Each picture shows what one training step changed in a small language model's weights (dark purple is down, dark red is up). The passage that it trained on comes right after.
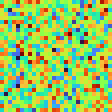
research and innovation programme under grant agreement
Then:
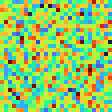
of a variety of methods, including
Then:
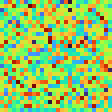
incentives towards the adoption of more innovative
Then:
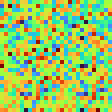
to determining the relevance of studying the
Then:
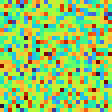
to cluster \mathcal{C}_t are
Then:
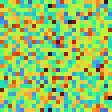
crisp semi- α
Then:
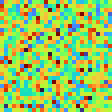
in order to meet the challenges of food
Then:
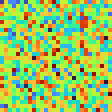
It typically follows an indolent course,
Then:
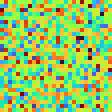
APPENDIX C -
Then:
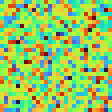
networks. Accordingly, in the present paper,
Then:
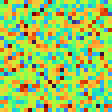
fibril axis. X-ray
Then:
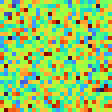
(TNN). Language is a
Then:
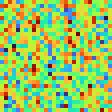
Cultural policy, often marginalised,
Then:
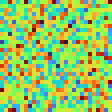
in the prompt prevention of numerous classes
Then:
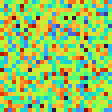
Floss v.01 The mill on
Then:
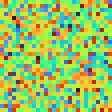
results, and accurate agreement is shown.
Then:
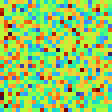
for both MWCNT-Cement
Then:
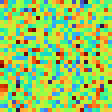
combination of all three biological, chemical and physical
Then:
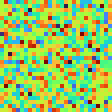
transport systems. Section 3.3,
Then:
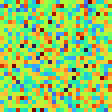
the binary data that can be processed
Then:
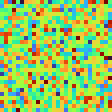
with the default options, whereas the
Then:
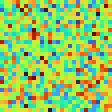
this brain structure in chronic
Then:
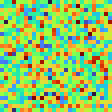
as increased transfusion requirement and
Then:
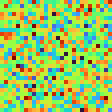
is in congruence with a
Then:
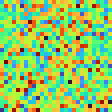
length (L), and PTO damping
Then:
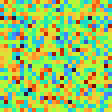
teaching-learning and even assessment. In line
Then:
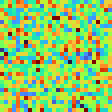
reorganization of the film surface under
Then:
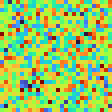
may increase the likelihood of
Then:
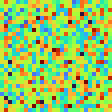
and Kestra. JL:
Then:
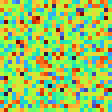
a Solar Multieffect
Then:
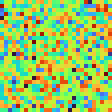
she made between the document versions A , and
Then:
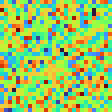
up to 144 hours (6 days)
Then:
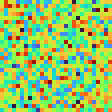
Affordance Theory, Product
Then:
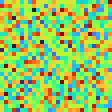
has huge *alpana* in
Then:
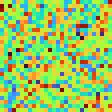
can be considered as original memory of the
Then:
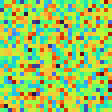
Temska village (City
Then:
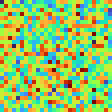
glands of Zeiss secrete
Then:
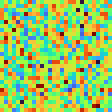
and basics related of the heart and the
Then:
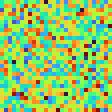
mature age. All Bantu speaking
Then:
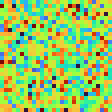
results of the test the researcher decided to
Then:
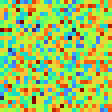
image registration purpose. In tracker
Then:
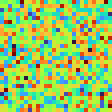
has been made through appropriate citation,
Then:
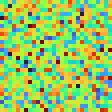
muslin cloth to remove fibres and
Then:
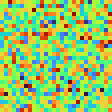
Project Duration October 2022 –
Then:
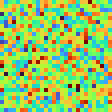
to analyze and solve problems because everyone
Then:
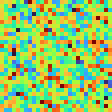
average power density. 3. Results and
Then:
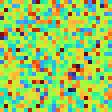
oscillator which indicates the strength of a
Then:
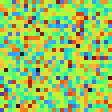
us to propose a new learner model based
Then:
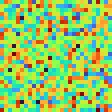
Technological Knowledge 0.250
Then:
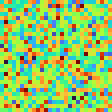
are appended to layers Conv1 and
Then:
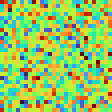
Manuscript received 30 May
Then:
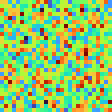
territories. Findings reveal that
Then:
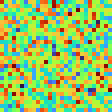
depth. Sequential and rapid
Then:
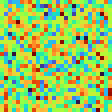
To make the calculations easier, the
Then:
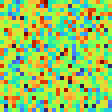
projects studies. The cost and availability of
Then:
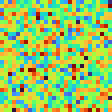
addition agents, a crystalline but
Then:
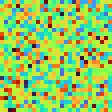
boosted by spending at the
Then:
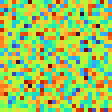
a superficial way, so they could not be
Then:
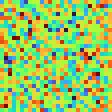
becomes problem to identification quality not only before
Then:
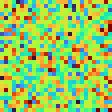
Author contributions A.S. and
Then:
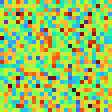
many other areas. This has fed back directly
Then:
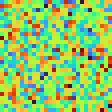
This holds onto the basic freedom
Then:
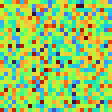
main gaps in the development of knowledge transfer mechanisms
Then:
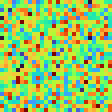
therefore acknowledges this version dated
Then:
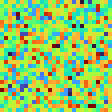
cuboidal or columnar
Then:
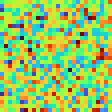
ethnic minorities not only is the
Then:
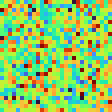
Communications Letters*, vol.
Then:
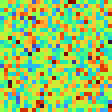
the knowledge database with every newly constructed
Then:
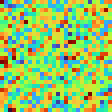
ability to do something well, measured against
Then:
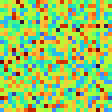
raw materials (minced meat and
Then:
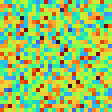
Shelling Percentage.
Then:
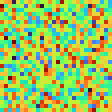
WAA. Signs of Wealth
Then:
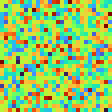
and task . Tax monitoring, in our
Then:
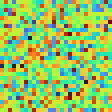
lips, very rarely in the
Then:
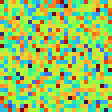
BEHAVIOR AND
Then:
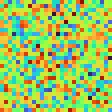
as a notation software for the lower part of
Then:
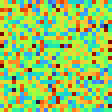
Exponential of a Graph V.
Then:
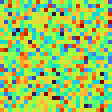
that increased epochs contribute to enhanced model
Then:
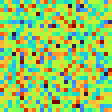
additional procedures: preconditioning, finding
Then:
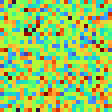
for Sadar Hills. It also
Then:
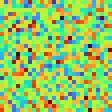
The valleys in the district are
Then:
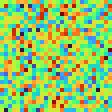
taking into account the possibility that may
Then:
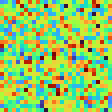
D'Souza Department of
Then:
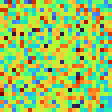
and uplink. Specification of
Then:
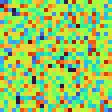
girls, to associate the knowledge
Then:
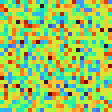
thus access of logged file from
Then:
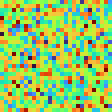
alkali on boiling.
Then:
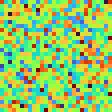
entity is able to utilise its fixed
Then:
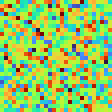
leading to disability. Now we have noted
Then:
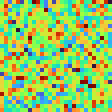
muscles which were majorly prone for
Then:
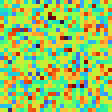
logs, briquettes,
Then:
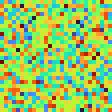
a crystal by studying the patterns of
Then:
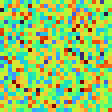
quiet areas was undertaken using
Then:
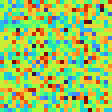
not discernible in the narrative
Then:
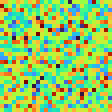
by nominals is found in the role
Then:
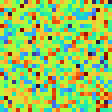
Tab. 4 (and Appendix
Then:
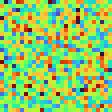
to direct-acting antivirals in
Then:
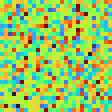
compute nodes via a REST
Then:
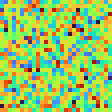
we Table 1. Values of the parameters
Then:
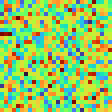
(73%) of children get distracted from
